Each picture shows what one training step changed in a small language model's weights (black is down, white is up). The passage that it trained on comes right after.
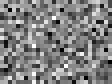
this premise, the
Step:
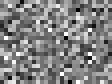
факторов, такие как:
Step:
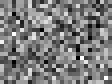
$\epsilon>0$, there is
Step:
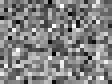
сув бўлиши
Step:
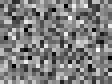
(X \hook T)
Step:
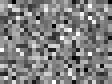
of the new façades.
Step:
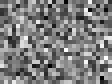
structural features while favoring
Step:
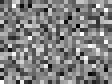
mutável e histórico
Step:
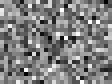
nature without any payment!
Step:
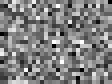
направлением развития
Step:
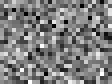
la compétence au
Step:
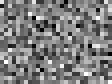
Professor¹Department of Quality
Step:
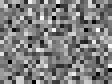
for large size components will further
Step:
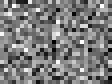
- Zhang, S.
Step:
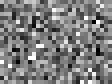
$\mathbb C^2$} We
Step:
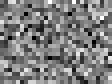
and more generally of discrete groups in
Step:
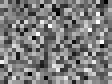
the ethics of separation from
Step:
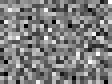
p_n\}$ be the minimal
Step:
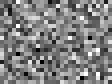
statements and questions were created
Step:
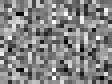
lesão à soberania
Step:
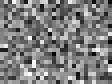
stable curves. For completeness we
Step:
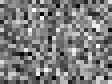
operator $B$ is a
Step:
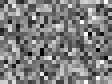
assumed that in addition to the usual
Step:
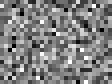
in regular physical activity had higher levels
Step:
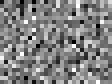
order differential equation $f'' =
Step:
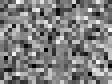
drinking water, proper
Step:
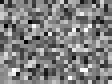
el buen funcionamiento de
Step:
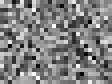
permiten avizorar
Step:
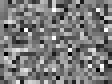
is strictly feasible.
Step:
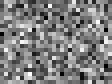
capitalismo. Nesse
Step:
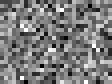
Education Wilhelm von
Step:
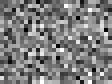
FHRR computing system.
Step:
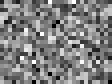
poemas. Por sua
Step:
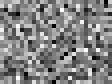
copper with bile is
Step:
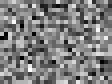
for $\lambda=\kappa$, then
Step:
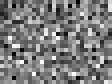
for this modified activity is provided
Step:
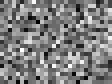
vapor flowing velocity
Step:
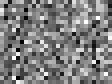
discusses standard tasks involved in data
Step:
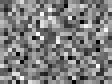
the microstates from the
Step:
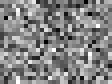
case $f$ is a
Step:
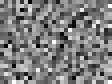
= \bigcup_{n
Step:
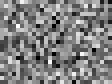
be a net of smooth vector
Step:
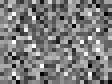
differ slightly from the deformation
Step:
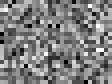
6-7 ori mai
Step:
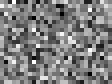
uma estratégia de prevenção
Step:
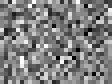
З огляду на
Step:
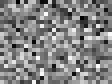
que la identidad institucional
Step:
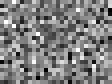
the high returns for the
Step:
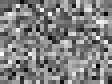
Grenzen einer
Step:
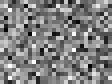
with Dynkin diagram of
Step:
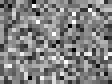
Cantor attractors.
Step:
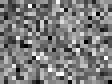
stability of the state system. Hence
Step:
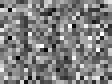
without culturalism : The making of
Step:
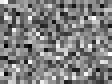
pe parcursul a
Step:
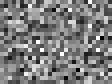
followed over time: 4,
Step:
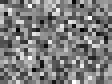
extensively characterized and
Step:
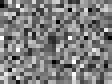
by trade name and the
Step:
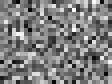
– Yes Notes:
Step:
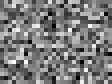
предприятии. 2021. №
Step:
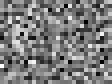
Droughts, climate
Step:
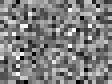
de formación técnica y
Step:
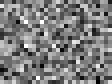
equivalent to a bouquet
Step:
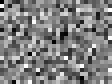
Indikatorlar tizimidan
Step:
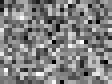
The Great Bulgarian
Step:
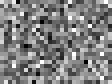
facilitated the establishment of
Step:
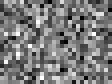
the action of urea and
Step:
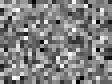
:), \end{equation}
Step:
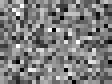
are just closed and convex, the
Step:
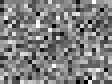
life. Today,
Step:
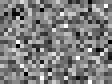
farine de maïs
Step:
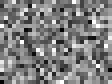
anteriore, si
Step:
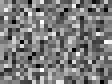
and experiments, do not
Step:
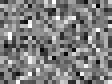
a quantitative model with a support
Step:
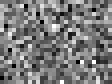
work, demotivation and
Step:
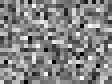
$x \in X$, we
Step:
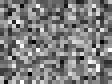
the canonical bundle over $C$
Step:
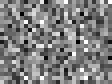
above because of its similarity to
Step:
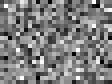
in each layer, whose scale is
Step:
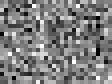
$\Di$ contains at least
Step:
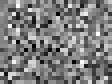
Key findings pointed out four
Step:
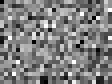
before and after the workshop
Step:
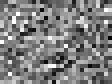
como se explicará,
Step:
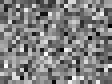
же завоевала
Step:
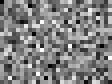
Architecture for Cyber
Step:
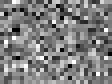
not halt. Let us
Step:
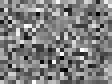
o'ynadi, ularning
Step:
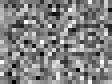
tibbiy yo'sindagi
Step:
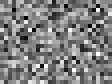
way: «nano outside»
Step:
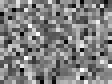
the case where spore solution was
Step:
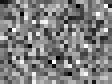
bottom flask and heated
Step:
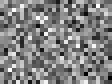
them into active participants in digital
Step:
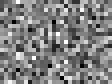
muito diferente da primeira
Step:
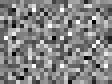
MAQSAD VA
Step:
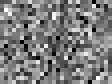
collective action by women
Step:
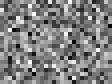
cytometry analysis of the
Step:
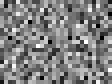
игры по развитию
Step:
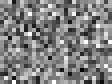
more challenging. School
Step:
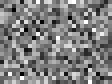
in the cyclic sense, by
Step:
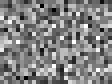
a set of phases which
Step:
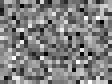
%The described approach is far from
